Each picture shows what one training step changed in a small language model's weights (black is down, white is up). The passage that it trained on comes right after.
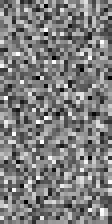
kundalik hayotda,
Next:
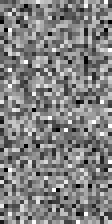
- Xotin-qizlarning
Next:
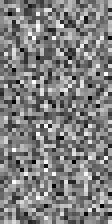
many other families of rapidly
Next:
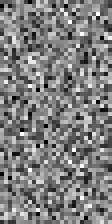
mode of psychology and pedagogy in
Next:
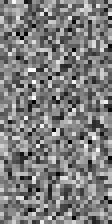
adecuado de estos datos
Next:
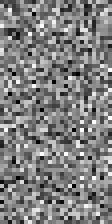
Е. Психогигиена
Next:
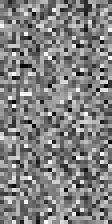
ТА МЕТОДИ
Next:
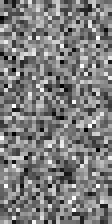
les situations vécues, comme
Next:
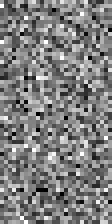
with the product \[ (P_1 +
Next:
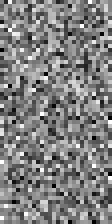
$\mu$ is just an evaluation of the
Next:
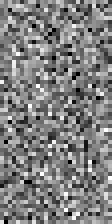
del actor-red*. Manantial.
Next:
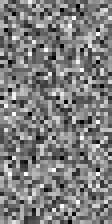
Bizarria¹ Mônica Mota
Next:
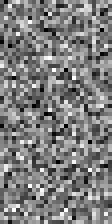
(hence, the conclusion) by the construction
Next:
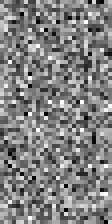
have (comp. \cite{6},
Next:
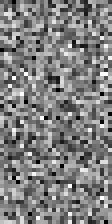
отклонение 0,3
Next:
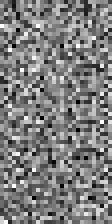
шоир дафтарларида
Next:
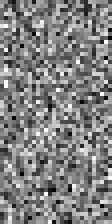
двигательная активность,
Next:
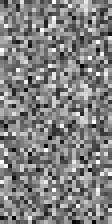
\varphi_{i}(x)=i$ implies
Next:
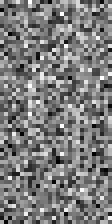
methods in $(iii)$ and $(iii')$ can
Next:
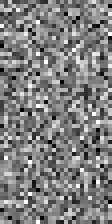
$PG$ take a set $\Omega
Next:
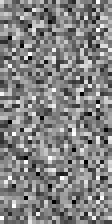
T.R., Friebel,
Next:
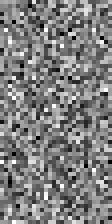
article reveals the possibilities of international
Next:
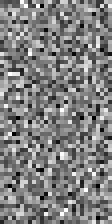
\Lambda_k(n)$ for
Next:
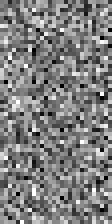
таянч докторанти
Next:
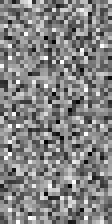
balo, Taqdiringa hosil
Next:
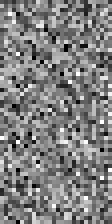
в средней школе
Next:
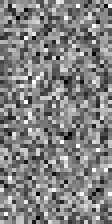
ring $\mathfrak{I}\Gamma$, where
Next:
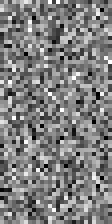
and~$l$, a truncated
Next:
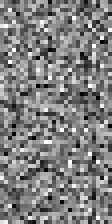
адаптации ребенка к
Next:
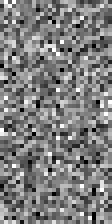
3.00 | stable scheme but is subject to
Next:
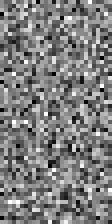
sido propostas, como a regeneração
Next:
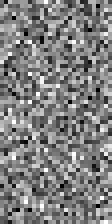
(com rim único,
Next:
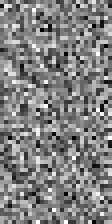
$\mu<\la$ \begin{equation}
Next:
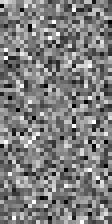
sekarang maupun di masa
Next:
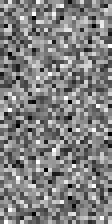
a été utilisé pour désigner un
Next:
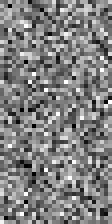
untersuchen, wozu wir
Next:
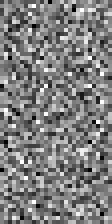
va faoliyat ko'rsatishi uchun
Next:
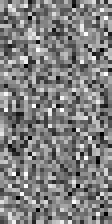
about $g$-prime systems. \medskip Let
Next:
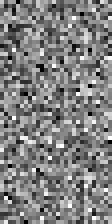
na melhoria das habilidades
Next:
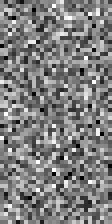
dönemde toplumda
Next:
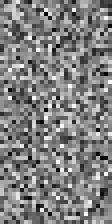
terapeuta o de cliente en que
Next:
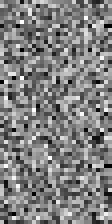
10 \times 9 \times 8 \times 7
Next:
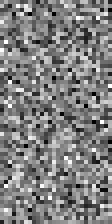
экономическая ситуация в мире
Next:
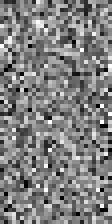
наук, младший научный
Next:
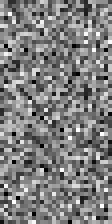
– вища школа має
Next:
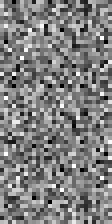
виступає інтегрована
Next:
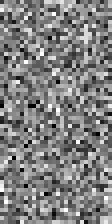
divide up the space between them to satisfy
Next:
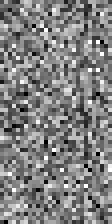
simulasi dinamik beserta
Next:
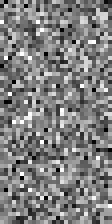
is generated in degree $d$, $I$
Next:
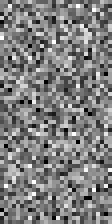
and the De Finetti theorem would characterise
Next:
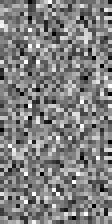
of $E$ that are defined via differential
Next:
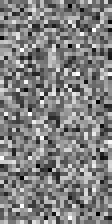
might be out of reach. In many
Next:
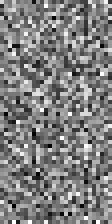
qaharman, lirikalıq
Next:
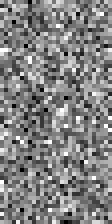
these coarse grids, there are
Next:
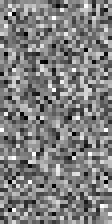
12: Model prediction for the CMC
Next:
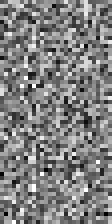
Development Strategies through the
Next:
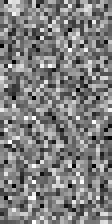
Ok! Revisão! Qual é
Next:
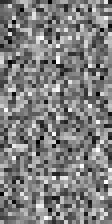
un certo territorio al fenomeno
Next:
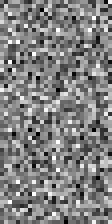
cómo se origina cada uno de
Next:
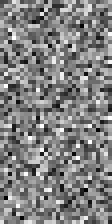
cuestiones señaladas
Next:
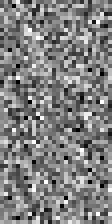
bir ishchiga elektr tokidan
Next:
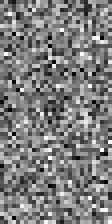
кишилар исмларини ҳам
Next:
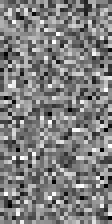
и цветения и формирования
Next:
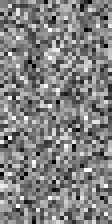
many people use the Internet only to
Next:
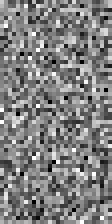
of order $2p$ increases by about
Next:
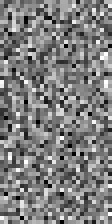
we use the following summation formula (see
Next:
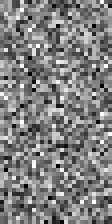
in $\Y$. But this is clear from the
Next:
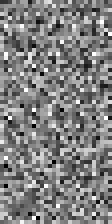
We now prove that $0 \in
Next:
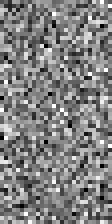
and x between} Let $f$,
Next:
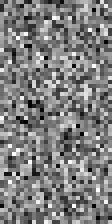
examples of subfactors, whose standard invariants
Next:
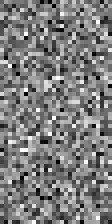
vertex of $\mathcal{C}$. Let
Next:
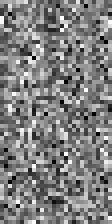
Theorem \ref{t3.1}, we
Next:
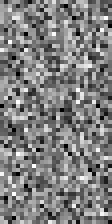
ashli*), lalu
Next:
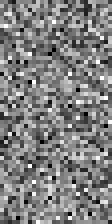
сравнительный анализ различных
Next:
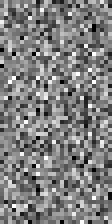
$\mathcal{X} \bigsqcup
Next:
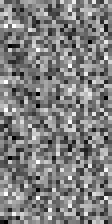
\end{split} \end{equation}
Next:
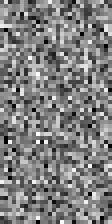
in $\Sigma$. \begin{enumerate}[left
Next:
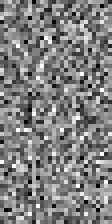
discricionariedade, ainda que se
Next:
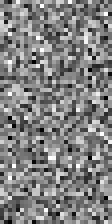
y evaluación por competencias en los diferentes
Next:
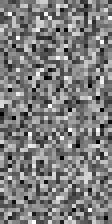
- Didaktik nuqtai nazardan
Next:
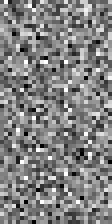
ta'lim tizimini axborot texnologiyalari asosida
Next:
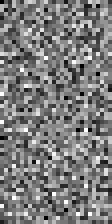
Berdibek Yelmuratovich
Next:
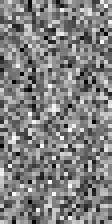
the authors of this study present data about the
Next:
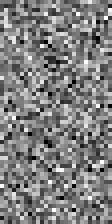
the language $\{ w \in L
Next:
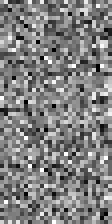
be estimated from the data. The standard
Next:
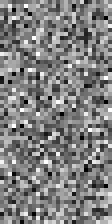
„ So bene che le „ donne
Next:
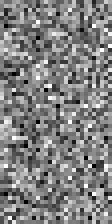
t \geq 0. \end{equation}
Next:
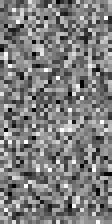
entre sommets pour $n = 10$.
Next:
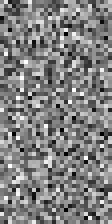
de equipos de protección personal,
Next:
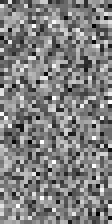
$\cF$ is the algebra of functions on an
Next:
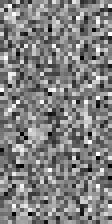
when $X = K\smsh
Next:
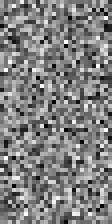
interferindo na obtenção dos resultados
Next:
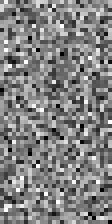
into disjoint subsets $A_k \doteq
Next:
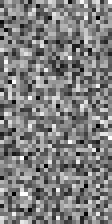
PUSTAKA - Anita,
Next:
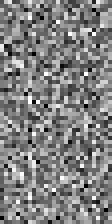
A.Avloniy kabi pedagoglar
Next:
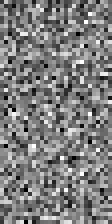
normal. Os hepatócitos são
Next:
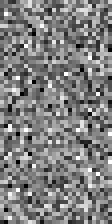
madaniy va ilmiy hamkorlikni rivojlantirish,
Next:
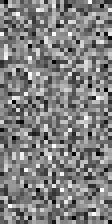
exists a sequence of smooth bounded potentials
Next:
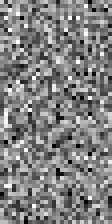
antikommunista lett.
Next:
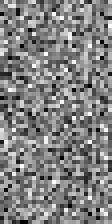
und die Herkunft der
